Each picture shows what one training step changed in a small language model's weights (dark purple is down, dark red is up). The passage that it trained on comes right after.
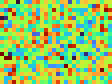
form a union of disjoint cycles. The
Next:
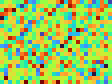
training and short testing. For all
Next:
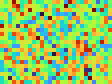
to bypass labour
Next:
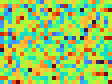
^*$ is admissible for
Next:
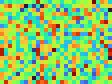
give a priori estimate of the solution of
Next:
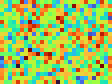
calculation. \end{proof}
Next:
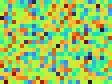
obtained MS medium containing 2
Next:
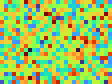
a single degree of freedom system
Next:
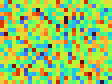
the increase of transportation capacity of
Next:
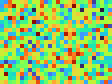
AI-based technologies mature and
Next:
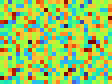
they are virtually identical to those reported
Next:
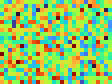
of the proposed method in reducing both the
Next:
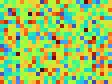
$\xi,\eta$ are eigenvectors
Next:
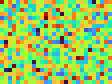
it also often brings greater cognitive
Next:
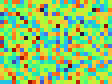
for finding a Lyapunov
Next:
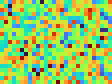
\bbR^{m \times
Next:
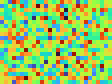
interact with TNF
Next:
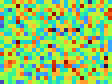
intercropping is a viable,
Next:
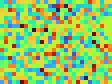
we deduce the law of large numbers for
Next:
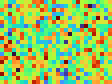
we hence define \begin{equation}
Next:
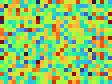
on $\fra g$ and the induced
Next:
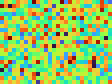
zero suitable, e.g., for
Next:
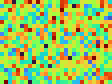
finite element discretization, we use the
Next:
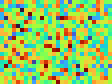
can access all features of the system such
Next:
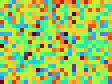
difference operator \begin{equation}
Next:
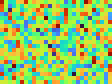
for any~$t$, and the coordinates
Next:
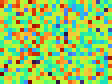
\end{equation} where
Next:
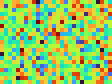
E-characteristic polynomial are zero.
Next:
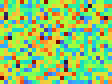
\Gamma$ be the partial transformation
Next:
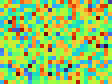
for the future. Therefore, many
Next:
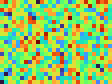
be able to take advantage and achieve a
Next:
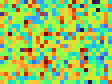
2. SN Evans.
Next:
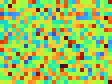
step by step, you will discover
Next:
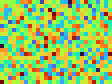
of a loop $L$ is always
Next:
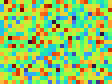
the small numbers to win great numbers.
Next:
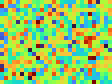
\times 10^7$ digits
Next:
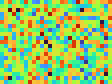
the exponential variation coefficient value). In Table
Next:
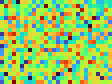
for 10 minutes daily over 10 days.
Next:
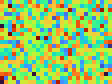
or by including penalty terms for
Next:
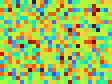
locations of IOSs, resulting in
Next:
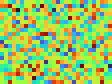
liquid phases above given
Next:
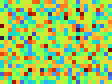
fields of learning, the performance of students
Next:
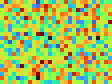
using the theory of types. Their techniques
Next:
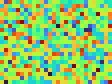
pineapple stem
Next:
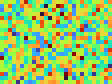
control based on gaussian processes applied
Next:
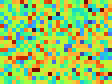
us to recover a representation result of
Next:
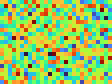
$T_N$ define the distribution
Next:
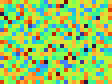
Calabi-Yau manifolds over
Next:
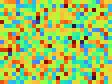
the two above theorems. The main point
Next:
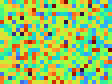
to data analysts, but the simplicity
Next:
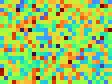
energy release. 2 Experimental
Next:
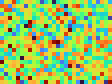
$V(Q) \cap X
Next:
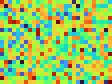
$B$ et $B'$ sont
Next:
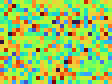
let $f_j \in
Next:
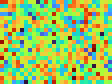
for $h\in H$ and
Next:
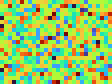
of justice (trials,
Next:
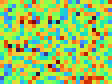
Their occupational role is not restricted
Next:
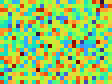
in the formulas because the codimension
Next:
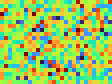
} xi\equiv 1
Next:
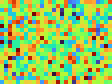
of self-awareness supported by
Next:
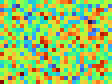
of the above sequence. However the highest
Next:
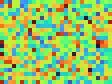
in [24], where an agricultural
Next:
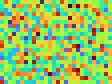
\] is the first half of a perfect
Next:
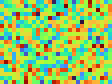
she was a representative of the world of
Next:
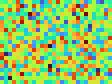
within 1st, 2nd or
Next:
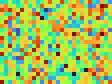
temperature. Various researchers in past
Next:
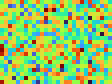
the well-known Tur\'an
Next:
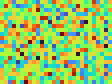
fact favored even the students, who
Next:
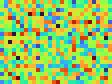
investigate the severity of these differences,
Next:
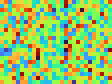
this powertrain architecture since
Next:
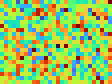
5. Comparison of density contours
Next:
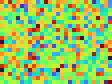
(x,p) function can be
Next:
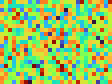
be represented the general behavior of characteristic
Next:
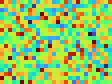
the iterative post-processing algorithm
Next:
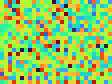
in section \ref{secnum}.
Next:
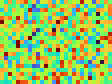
proposed approach, the adopted solver is the
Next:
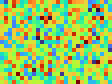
methodology, the sprint was developed through
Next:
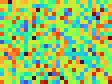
we have that $\bigcap_{i
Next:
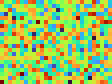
of silicon. This new method
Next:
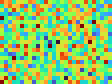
to Mercury, in a
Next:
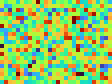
probability of the appearance of
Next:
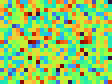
and Development (Brundtland
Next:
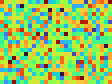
$\Gamma$ which act by inverting
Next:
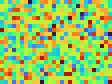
interest The author declares no
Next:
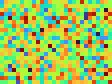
prevailing conditions are perceived
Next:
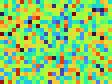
be a pedunculated
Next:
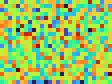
gradients for 88
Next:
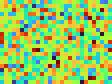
problem (RHP) that is
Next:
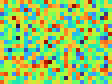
weight. A one-dimensional
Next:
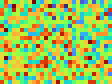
symptoms i.e. increased
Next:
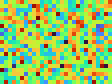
are better educated and more technically
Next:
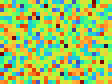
correlation between the percentage of organic content
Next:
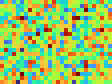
important is local power supply independent of
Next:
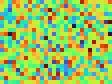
The forcing used for this is
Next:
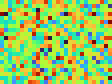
think it has been accelerated and should
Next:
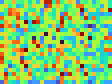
TNRT P10 Pop
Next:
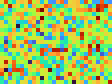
particularly transparent. Moreover, one
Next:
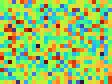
element of $N$ greater than
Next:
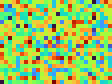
case, drag and friction
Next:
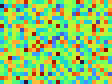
Willmore functional of a
